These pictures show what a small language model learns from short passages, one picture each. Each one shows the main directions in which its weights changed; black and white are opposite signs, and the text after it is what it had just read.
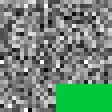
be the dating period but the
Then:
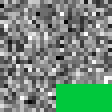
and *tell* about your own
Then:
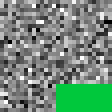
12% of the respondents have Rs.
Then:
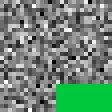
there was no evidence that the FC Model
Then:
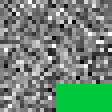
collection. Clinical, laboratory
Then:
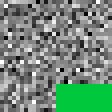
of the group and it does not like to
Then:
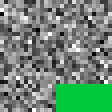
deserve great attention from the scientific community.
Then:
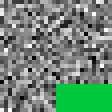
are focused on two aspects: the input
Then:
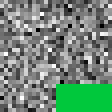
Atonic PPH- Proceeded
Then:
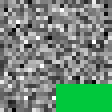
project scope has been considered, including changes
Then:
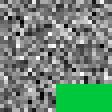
Russia, meanwhile,
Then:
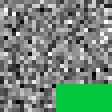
from the Persian Gulf countries
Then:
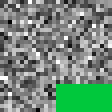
cities and events, sanctions,
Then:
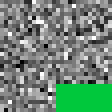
in terms of reduction, refinement,
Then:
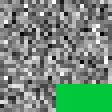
provable answer why two
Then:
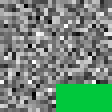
b. Identify four
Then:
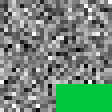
capable of simulating the main
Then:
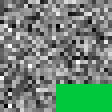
either have the oblique form
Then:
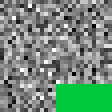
resin and better performance was found for samples
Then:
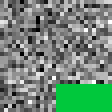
value per tonne (WST)
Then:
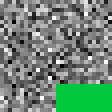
for sustainable applications, yet predicting their
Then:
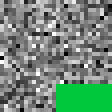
Ottoman civilizational
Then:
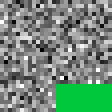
of Early Childhood Development
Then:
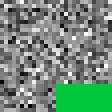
combination of chemical cellulose and mechanical
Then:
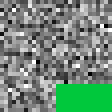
common property with the noun and,
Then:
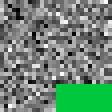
names of all participants in the study
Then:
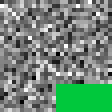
the Romanian Criminal
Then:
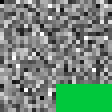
these materials has become without competition serves
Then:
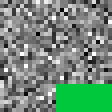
food processing industry and agriculture and their
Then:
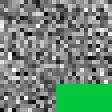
Billion which amounted to
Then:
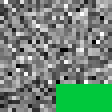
of response time, rise time, total
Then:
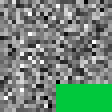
of prospective and new authors,
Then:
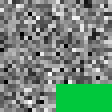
as expressed by their correct responses to the
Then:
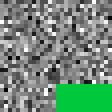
risky borrowers can be
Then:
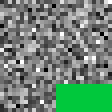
Adversarial Attack,
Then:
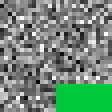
its objectives regardless of making other objective value
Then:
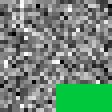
subsea equipment.
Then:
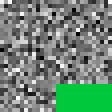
This supports Kecskes'
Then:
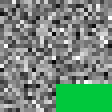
by DOS attacks that make systems
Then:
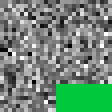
indirect rule to include, “its
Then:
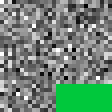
needed in performing various laboratory activities and
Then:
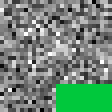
their beliefs with the help of
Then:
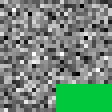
quantities. In (i) and
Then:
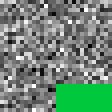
phyla. Chlorophyta
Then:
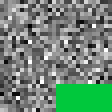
addition error and normal words. The independent
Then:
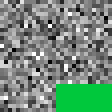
research has received funding in part from the European
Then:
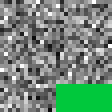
opinion about OSCE for
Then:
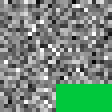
the dorsal front. In
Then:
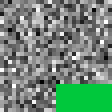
scare occurs in the earliest
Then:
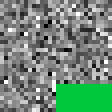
interest for cultural activities by measuring the
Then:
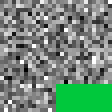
of reliable information that could educate the
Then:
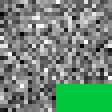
and fruit borer
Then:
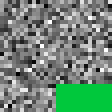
and Avoidance," *In
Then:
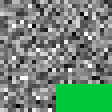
out of ten complaints from
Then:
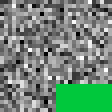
PAPR. Using extended
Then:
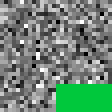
actively engaged in new experiences.
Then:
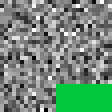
the complexes indicating coor-
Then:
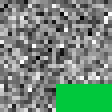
perspectives on whether the marketing
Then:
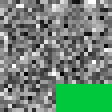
the issue of 3D annotated data
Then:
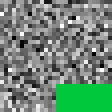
(2-5) and considering the
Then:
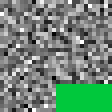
Glass Usually printing on
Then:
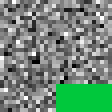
of ANMMC, Gaya during
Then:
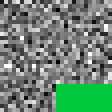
used in this example was 0.5
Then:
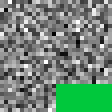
development of this type of tourism. It
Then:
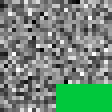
like more business intelligence and informed
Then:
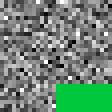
major journals on the subjects of environmental
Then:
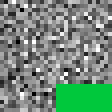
with longer hospital stays, higher
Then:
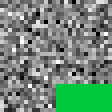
including statistical analyses and mainly wrote
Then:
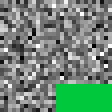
to address intersectional inconsistencies
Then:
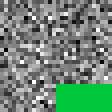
dynamic growth in emerging economies.
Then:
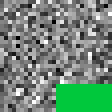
S.C.; Trigo,
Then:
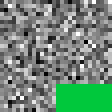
as possible, as closed as necessary"
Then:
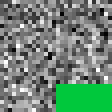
in the buffer. That caused
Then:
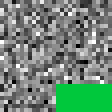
in other countries in order to secure
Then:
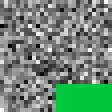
advanced imaging tools. Previous work
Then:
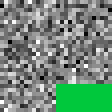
about their favourite sport or
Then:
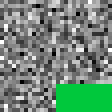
nd-range divides the thread
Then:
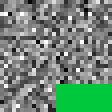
A question made use of to provide link for
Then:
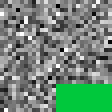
the Sustainable Development Goals or
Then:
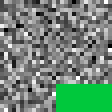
Nilandhee Atoll
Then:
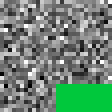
commonly used definition of polypharmacy
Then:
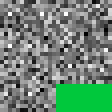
grade textbooks. At the
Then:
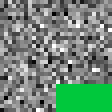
notable increase in encoding capacity over
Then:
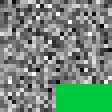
of air transport and air cargo is
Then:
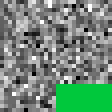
grey. These annotated trees
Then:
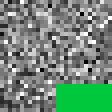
to pair academic excellence with
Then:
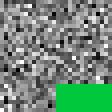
might in the field of computing.
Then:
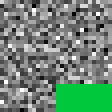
of lithium-ion batteries
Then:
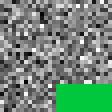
his creative movements, Dos
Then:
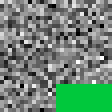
of language that is vital to enhance communication
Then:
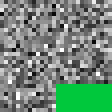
R I M E N T A L.
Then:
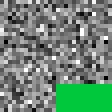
test conditions used in this investigation, as
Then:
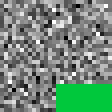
two printed circuit boards,
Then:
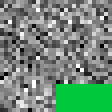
issues, to study the theoretical foundations of
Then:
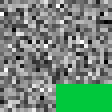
of habit he looks at
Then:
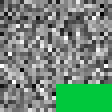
technique has been applied to solve various types
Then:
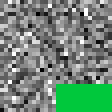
and ensuring to achieve performance excellence
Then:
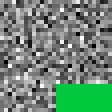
of the teaching-learning. The teaching
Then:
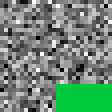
measure ordered from above. Furthermore,
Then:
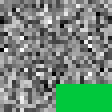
to apply neutrosophic
